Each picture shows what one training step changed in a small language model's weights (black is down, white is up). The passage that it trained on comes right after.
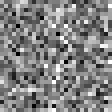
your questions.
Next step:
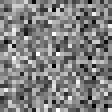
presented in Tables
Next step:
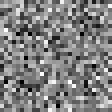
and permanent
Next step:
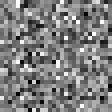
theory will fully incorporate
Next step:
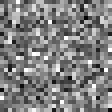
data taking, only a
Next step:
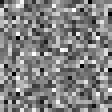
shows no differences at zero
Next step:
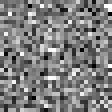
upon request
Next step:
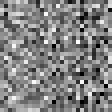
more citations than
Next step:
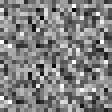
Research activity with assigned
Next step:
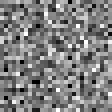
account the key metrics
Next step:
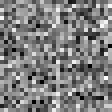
clinical utility
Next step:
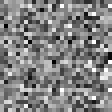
in cooperation with
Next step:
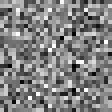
and applied through several
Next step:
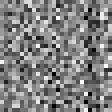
OF THE
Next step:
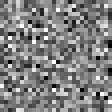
quantitative study
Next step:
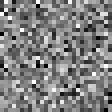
promoted under the
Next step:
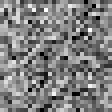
behavior and functionality of
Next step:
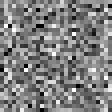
fidelities for
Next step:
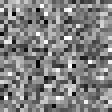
pressure, but it
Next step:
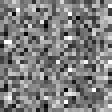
of power consumption,
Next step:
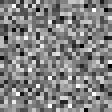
more wastage of
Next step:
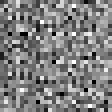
components such as power
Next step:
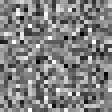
the parameters and their standard
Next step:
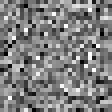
(front and
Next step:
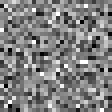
experimental outcome meets
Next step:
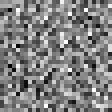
and the condition of having
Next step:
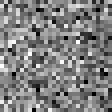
(see Table 2).
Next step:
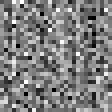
further demonstrate that
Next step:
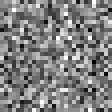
we are facing three
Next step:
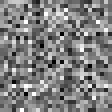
much smaller than what one
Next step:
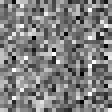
estimations. In
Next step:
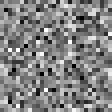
is to achieve the effective
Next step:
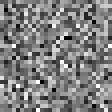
low-cost solutions
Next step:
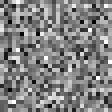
AI technology to post their
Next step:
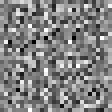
the experiment to the
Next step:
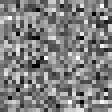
& IPH &
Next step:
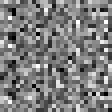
bounded generalized
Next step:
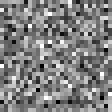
GARCH Model:
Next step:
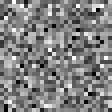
within a couple
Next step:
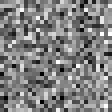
and automated selection procedure
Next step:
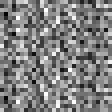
physics education to
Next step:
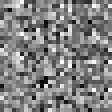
given by the mean
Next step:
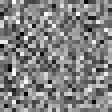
from this work that
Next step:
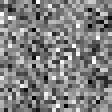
influenced by
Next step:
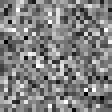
was limited by relatively small
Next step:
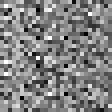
left and right panels
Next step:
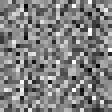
School and a
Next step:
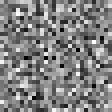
the payment of
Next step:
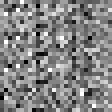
then the matrix of the
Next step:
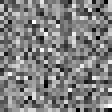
Education at
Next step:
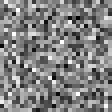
of correlation. The results
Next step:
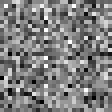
learning process and enhanced
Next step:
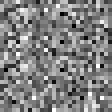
new expansion coefficients
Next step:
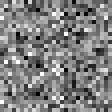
| | forest |
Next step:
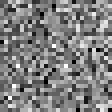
relaxation of the
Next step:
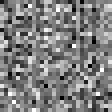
not have the opportunity
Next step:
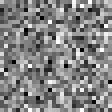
should be a local
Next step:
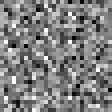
is found to make
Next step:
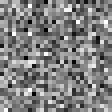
dynamic. There are
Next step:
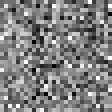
analogous structure to
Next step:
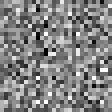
and 25% of the
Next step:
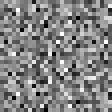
of the formation of the
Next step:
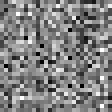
as more budget is
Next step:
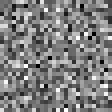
Our method estimates the
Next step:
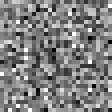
to the irregular
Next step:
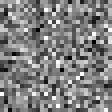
situations; continuous development
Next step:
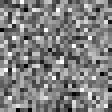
this fact we have taken
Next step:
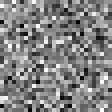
diagnostics confirmed
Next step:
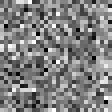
1 minute. The
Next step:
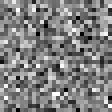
of a debris
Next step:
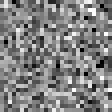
technical foul
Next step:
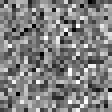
children appears to
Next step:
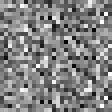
homogeneous interior
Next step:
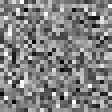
with one degeneracy
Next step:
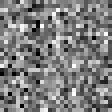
van der Waal
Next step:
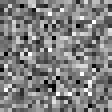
a manifold of
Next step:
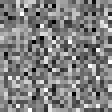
orientation to the
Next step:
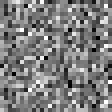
system architecture In
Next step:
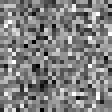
to actuator)
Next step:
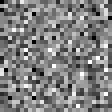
warm ISM
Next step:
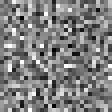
the experimental setup,
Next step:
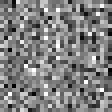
statistical analyses were conducted
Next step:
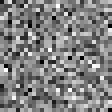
a second is allowed
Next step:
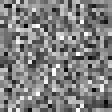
the optical prescription
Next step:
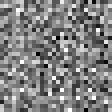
and dark energy in a
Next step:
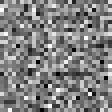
1: Fish
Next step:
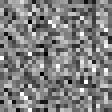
overall transmission of the
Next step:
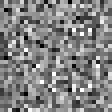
is a homogeneous
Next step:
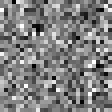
deviations. Some
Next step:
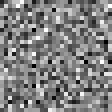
no fully two-dimensional
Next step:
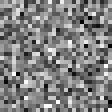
and that FM
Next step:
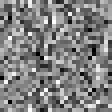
depend on the choice of
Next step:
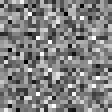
volunteering could
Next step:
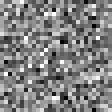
since the loop expansion does
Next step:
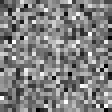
This in turn would reduce
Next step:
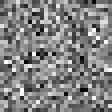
geometries and then take
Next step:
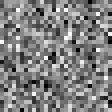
absence of adoption
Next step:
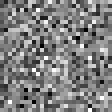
spatial direction $\alpha$,
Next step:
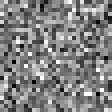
the speech characteristics
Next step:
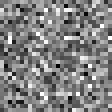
addition, the spectra of
